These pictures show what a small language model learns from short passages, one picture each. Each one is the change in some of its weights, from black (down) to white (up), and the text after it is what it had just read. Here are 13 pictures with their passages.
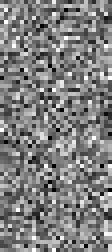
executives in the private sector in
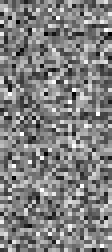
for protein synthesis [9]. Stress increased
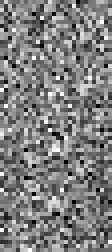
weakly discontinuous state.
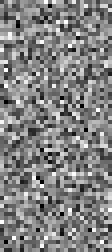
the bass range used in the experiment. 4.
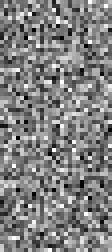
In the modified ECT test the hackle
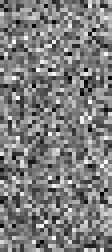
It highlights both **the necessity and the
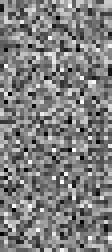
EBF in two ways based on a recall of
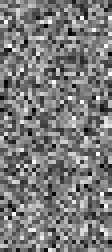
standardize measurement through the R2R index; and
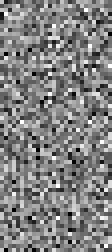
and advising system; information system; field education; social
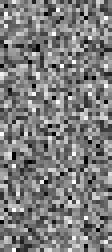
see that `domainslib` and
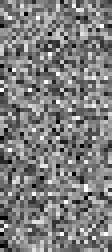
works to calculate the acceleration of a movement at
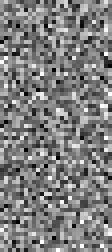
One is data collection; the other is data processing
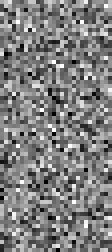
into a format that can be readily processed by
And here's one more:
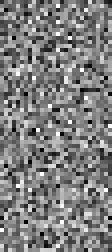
of the inductor and capacitor. You can
